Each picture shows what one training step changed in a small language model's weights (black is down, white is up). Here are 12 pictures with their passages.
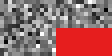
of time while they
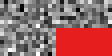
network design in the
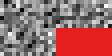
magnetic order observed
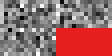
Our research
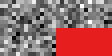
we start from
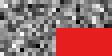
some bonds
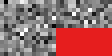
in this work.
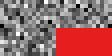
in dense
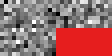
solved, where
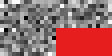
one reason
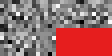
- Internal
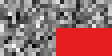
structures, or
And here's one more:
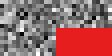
Instrument at
